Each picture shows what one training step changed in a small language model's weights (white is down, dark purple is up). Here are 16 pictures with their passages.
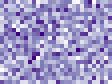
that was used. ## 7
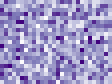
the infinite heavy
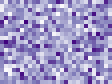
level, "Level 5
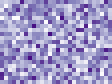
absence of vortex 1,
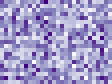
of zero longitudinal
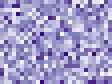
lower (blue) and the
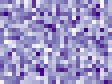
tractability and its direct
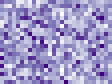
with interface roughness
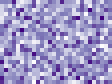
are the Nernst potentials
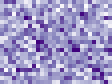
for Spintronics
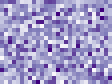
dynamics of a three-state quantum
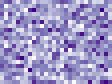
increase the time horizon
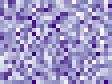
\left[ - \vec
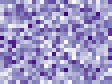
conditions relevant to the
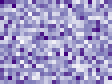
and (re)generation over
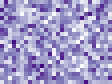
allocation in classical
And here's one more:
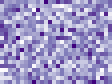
direction. Disorder is
